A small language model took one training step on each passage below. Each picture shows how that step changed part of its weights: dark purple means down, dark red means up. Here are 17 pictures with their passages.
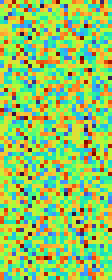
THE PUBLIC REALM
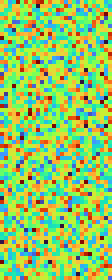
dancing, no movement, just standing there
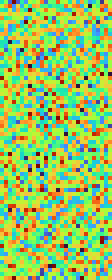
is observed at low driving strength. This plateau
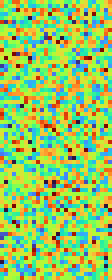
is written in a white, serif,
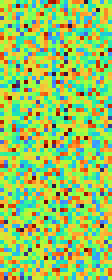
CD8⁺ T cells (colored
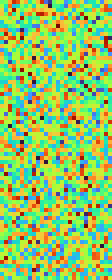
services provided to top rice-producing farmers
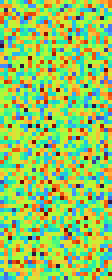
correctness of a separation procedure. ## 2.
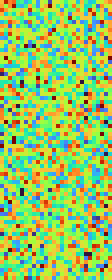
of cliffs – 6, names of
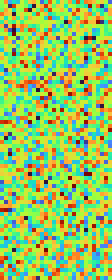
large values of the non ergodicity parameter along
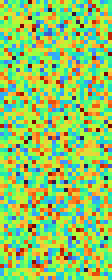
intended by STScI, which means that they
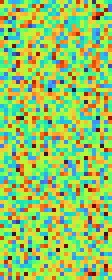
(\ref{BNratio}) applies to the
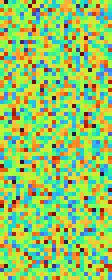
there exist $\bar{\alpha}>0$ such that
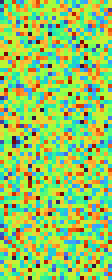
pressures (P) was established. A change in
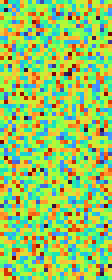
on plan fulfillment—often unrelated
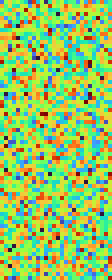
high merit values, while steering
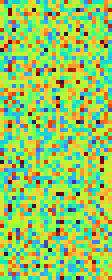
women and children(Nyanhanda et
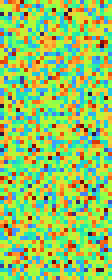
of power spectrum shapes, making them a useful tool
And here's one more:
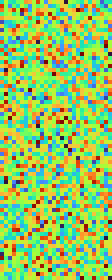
academic and scientific community, all of the respondents
